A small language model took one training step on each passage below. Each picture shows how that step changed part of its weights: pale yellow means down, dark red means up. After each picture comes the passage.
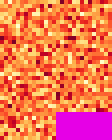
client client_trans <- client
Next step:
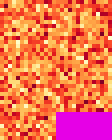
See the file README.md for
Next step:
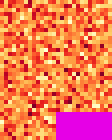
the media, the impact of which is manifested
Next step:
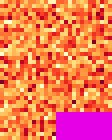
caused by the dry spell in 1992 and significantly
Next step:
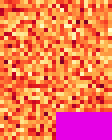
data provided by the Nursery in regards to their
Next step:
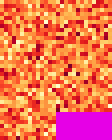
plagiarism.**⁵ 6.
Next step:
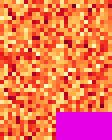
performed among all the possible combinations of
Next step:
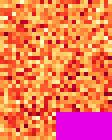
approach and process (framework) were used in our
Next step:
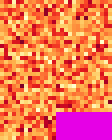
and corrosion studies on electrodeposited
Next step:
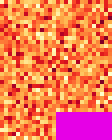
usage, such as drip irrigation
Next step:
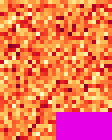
animals/humans' subjects by any of the
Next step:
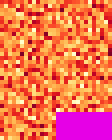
503 CONTINUE GOTO
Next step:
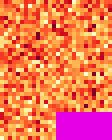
but as a sphere in which rights and
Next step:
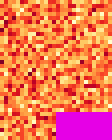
researchers have already benefited from the programme and this number
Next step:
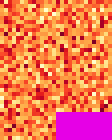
that currently exist, not justly because the three dimensions
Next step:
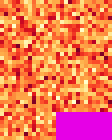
**Dauids, Andrew J. and
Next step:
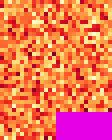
towards their control measures include lack of perception,
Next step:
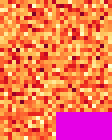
of the room and ignore the post-its
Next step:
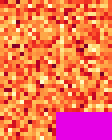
the user/owner should be able to control their own
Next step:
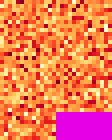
of “collective action” [Parsons
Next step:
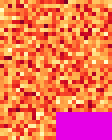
Intro to challenges & KPIs <ul
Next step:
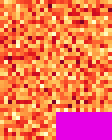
(11)$$ where \mathbf{R}' is a
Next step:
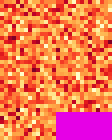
with Montenegro excelling while others
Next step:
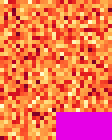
financing decision without reaching a consensus
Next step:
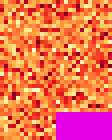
error. 5.2 WebAssembly for
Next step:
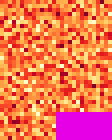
destabilizing factors of influence on measuring
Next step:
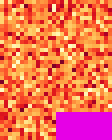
cancer.³ It is an excellent tool
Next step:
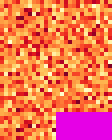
with various barriers resulting in reduced access to
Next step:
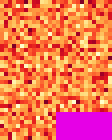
heterocyclic aromatic organic compound.
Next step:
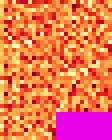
text" =: * of "* WITH
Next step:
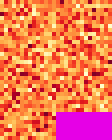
more women than men employed in the public sector in
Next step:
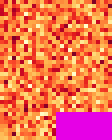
expressed as $$\begin{aligned} &\langle
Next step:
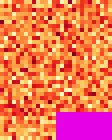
to climate change impacts (Greening and
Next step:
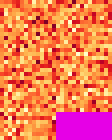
over Cu/ZnO/ZrO₂
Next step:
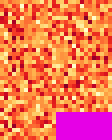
and MK evaluated the experiments. All authors discussed the results
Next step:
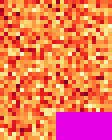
indicate that the student-respondents agree that they read
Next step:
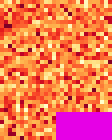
levels compared to the control group. No significant effect was observed
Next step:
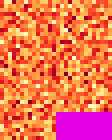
Tariff Rates (%) Tariff
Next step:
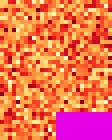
pressure, 28 ± 2.4 mm Hg
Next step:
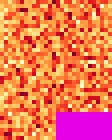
overcome the harmful impacts of the Green
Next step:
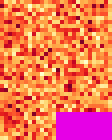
and services, such as marketing, finance,
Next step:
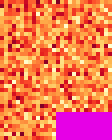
1. Introduction Information theories are based on the
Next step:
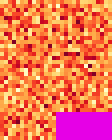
increased, publishing books for them took
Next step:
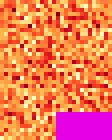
a positive and significant relationship between Islamic finance
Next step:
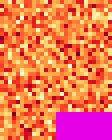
infinite number of eigenstates for those
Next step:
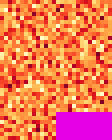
ignoring inertia and damping effects,
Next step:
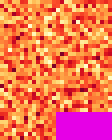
Africa will increase from just under 50 million to just
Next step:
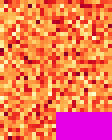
years per APA Ethical Standard 6.01
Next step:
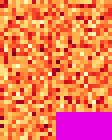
the system through the inlet channel due to the pressure
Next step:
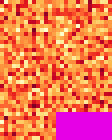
under a [Creative Commons attribution
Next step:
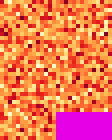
sub-dimensions. As mentioned before, this can
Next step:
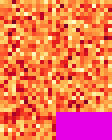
We also noticed elongated delay (~
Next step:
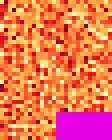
building and interlinking that necessitates
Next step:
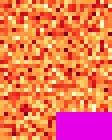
and gender on these values respectively. In this forth
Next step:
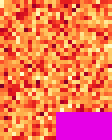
not true of horses, who should be able
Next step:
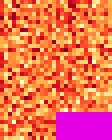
are the transfer conductance and susceptance between bus
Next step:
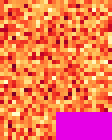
the model using data sampled from the template
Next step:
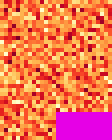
needs and/or poorly managed will not produce a
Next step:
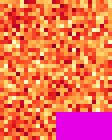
into strengths, weaknesses, threats and
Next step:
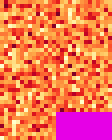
excess pore pressure in the seabed
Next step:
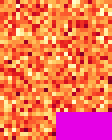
REFERENCES - [1]
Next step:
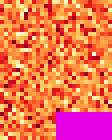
calculated using Formula (1); the relevant curve
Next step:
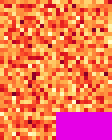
is intended to provide the student with an opportunity for
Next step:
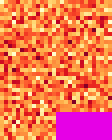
circle of ideological safety, also supported by the
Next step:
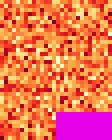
The indirect effect (mediation) is
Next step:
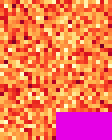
command outside of your downloads
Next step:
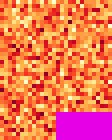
the deviation shown in the tensile strength,
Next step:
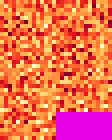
and Learning Processes Aina Zulaikha
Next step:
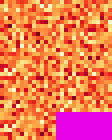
the study provided that the learning orientation of the
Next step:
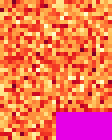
Ongoing commitment and collaboration between the members of
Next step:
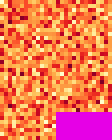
obtained. The structure of the resulting error is formed at
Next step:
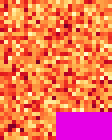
Plant in Reșița. The
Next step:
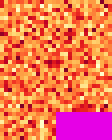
wave that moves along with the flow of time,
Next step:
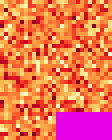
knowledge: Notation software helped teachers visualize
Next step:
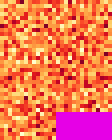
effect on meat quality [12,13] and
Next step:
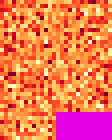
of the bentonite crystal lattice is
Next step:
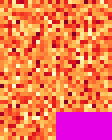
based on the USAF F-16 fighter
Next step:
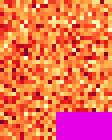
the European Union’s Horizon 2020
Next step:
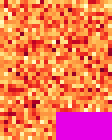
love, involving mutual interactions and
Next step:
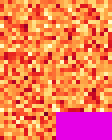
East Africa: A Study on India
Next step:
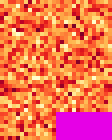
organic milk kefir made using
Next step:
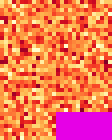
available data regardless of their corresponding confidence value are
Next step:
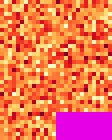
signals were recorded photographically from a
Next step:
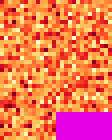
Declaration of interests The authors declare that
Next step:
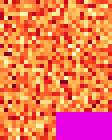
142 169 < 1 The results clearly indicate that
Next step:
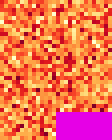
wave look more realistic, we applied an
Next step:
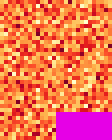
survey research design with population of 52,661 subjects
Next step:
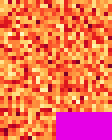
Subsequently, a USB cable established a
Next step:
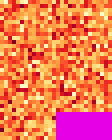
new regions associated with resistance to powdery
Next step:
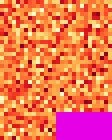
Unit of Learning mapped to elements in a
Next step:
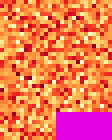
relative to the trial mean. Furthermore, the observation
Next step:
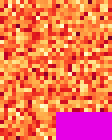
below the poverty line, 25%
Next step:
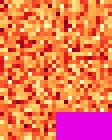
a block of quartz biotite
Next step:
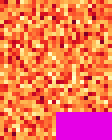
was compared in order to study the effect of weave and
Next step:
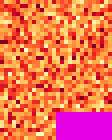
without any lumps available in local market is used for
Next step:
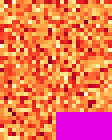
is illustrated in fig: 1. So called s
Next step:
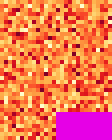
1.5 μK in an optical lattice with
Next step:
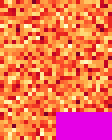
shell elements. *International Journal for
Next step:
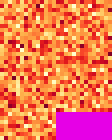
The first one is used to extract the maximum power from the
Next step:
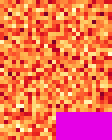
Activation Function Softmax Error
